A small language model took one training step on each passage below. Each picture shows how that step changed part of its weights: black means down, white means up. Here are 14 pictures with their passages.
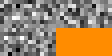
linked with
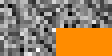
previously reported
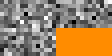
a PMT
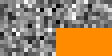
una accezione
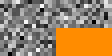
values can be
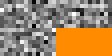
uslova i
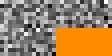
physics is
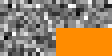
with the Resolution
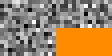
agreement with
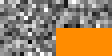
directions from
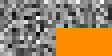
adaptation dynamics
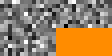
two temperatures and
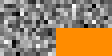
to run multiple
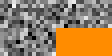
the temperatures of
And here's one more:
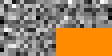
depends on various
